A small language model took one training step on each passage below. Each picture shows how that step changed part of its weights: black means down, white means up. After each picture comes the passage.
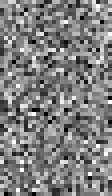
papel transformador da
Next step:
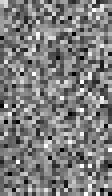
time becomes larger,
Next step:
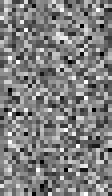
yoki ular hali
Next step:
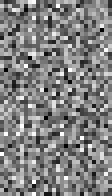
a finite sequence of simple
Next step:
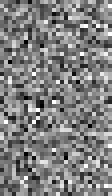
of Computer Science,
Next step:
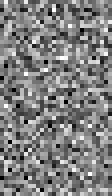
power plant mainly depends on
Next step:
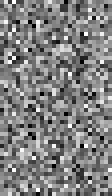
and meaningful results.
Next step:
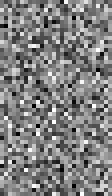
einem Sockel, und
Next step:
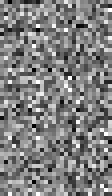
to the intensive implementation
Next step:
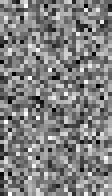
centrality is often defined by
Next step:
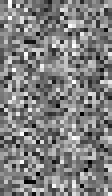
L ўсимлиги хом
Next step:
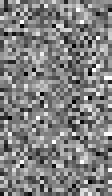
of international and national
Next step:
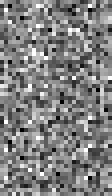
of $E$ is a compact
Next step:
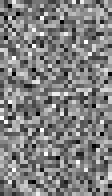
Etiği Yapılan
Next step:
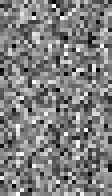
RICS. Using the
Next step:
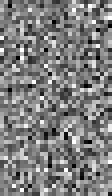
and MP particle acceleration
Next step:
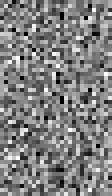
Idaho, Moscow,
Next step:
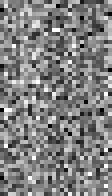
same time, modernization is not
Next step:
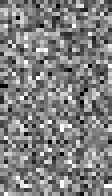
9U$. We assume that the
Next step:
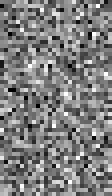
is more likely to descend
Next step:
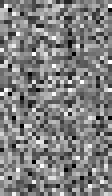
| OPS/OMS
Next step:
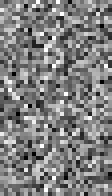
so as not to interfere with the
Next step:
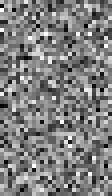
This is the report produced by
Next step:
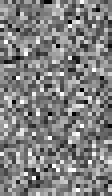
de modo que utilice el
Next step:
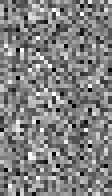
Revisores: Lista
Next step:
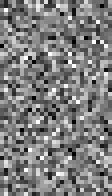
plane ('forward'
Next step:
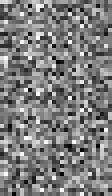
$K$, $p$) at higher
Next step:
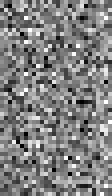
claras para futuras
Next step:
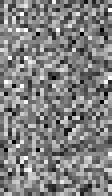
{\rm Tr} \int
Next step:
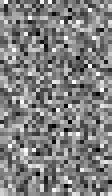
the Ingenuity Pathways
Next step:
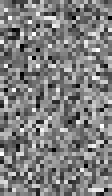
fibre reinforced
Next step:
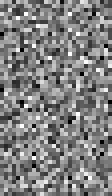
the dedicated shielding
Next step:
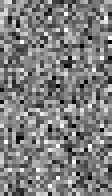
K, the η_{ex}
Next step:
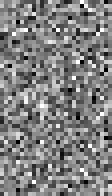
Weyl scalars for the JNW
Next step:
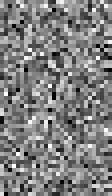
is much better than this
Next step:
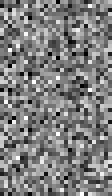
A and B of the RTA in
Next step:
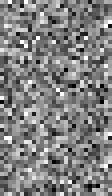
\right) \nonumber \\ {\cal
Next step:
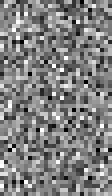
PAAm beads in
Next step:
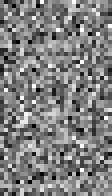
“prevenir, detectar,
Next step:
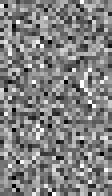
tipo no experimental,
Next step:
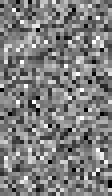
distance allowed us to
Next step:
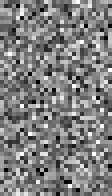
access article under the [CC
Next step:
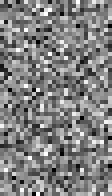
that the structural parameters of
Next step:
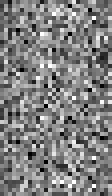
някои от тях
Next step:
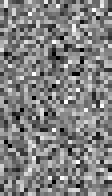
requirements, namely, the
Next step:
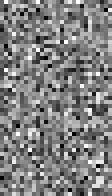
için daha etkili
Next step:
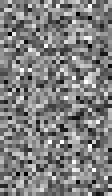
βάσει της
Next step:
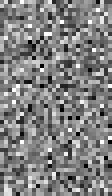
labels the coordinate and
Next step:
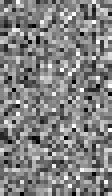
*Aplikasi Sensor
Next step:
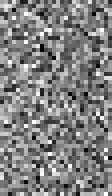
rates (The Death
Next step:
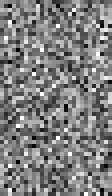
of the younger generation.
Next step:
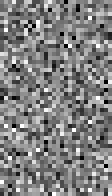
para divulgação de
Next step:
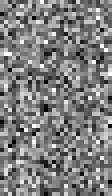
observed phase separation, we
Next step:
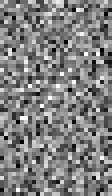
as tolerated by patient
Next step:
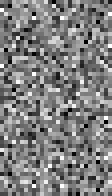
hardening of channel.
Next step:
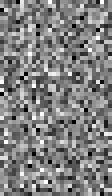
turbines and internal
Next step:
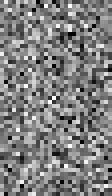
in this paper, factors such as
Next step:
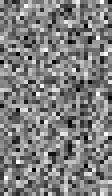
the inference component of the
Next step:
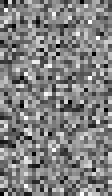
cognitive and visual
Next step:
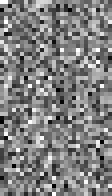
$u^m$ is an
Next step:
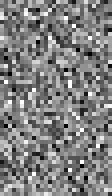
d'appartenance des
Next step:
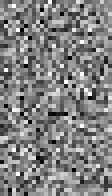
Zhang), S.C., and
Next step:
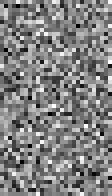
y Biomecánica de
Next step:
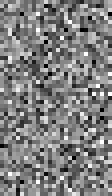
and tocilizumab //
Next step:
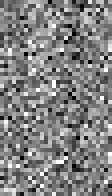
basis of the Statute of
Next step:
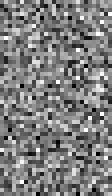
ones. In addition, light
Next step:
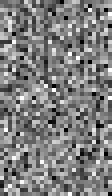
Springer: New
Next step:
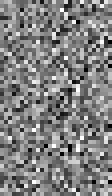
our money, we are
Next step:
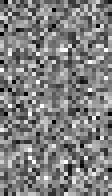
physical relevance to the phase of
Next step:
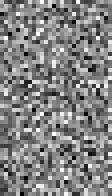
and Department of
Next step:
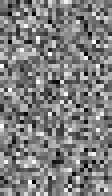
process. Profitability provides a
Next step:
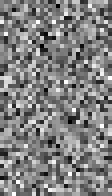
family background,
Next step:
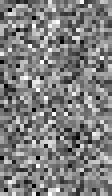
probability that LHC will be
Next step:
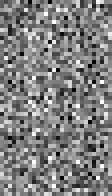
factors such as a person's
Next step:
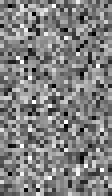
interest regarding the
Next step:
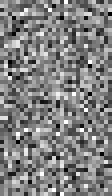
Text Book of
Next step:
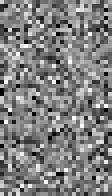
brings together an
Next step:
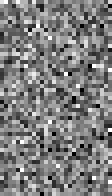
одного приложения.
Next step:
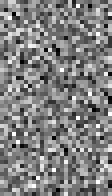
učesnici koji
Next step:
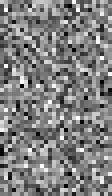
$M/L$, is presented as
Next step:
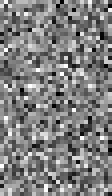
for stochastic differential
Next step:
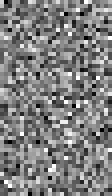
parte más tensa del
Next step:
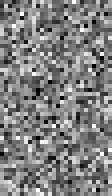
corresponding author, [Tri
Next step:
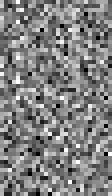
However, its phenomenological
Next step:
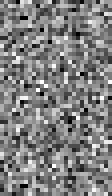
the carbon deposits end
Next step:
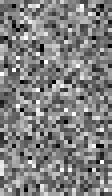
CO rotational excitations and
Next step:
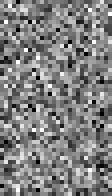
out fulfilling all the
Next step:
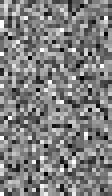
\left| C_{res}
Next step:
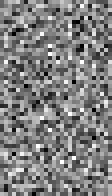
do estudante diante de
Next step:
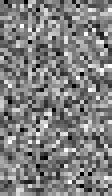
acceptability. The findings
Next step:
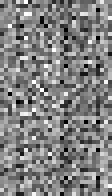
SKIPP &=&
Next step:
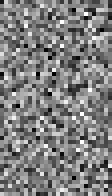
targ`iboti orqali
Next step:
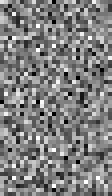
Legal Knowledge
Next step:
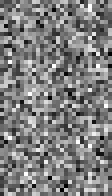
it is not possible to infer all
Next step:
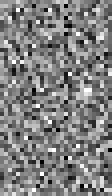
o‘zaro yaxshi
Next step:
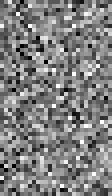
Their focus shifts over
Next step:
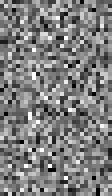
suggesting a possible domination
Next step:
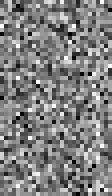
informed advocates in their
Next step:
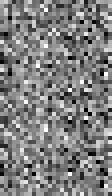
b$) and the number of
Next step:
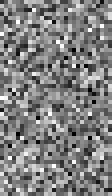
alinhadores superiores e
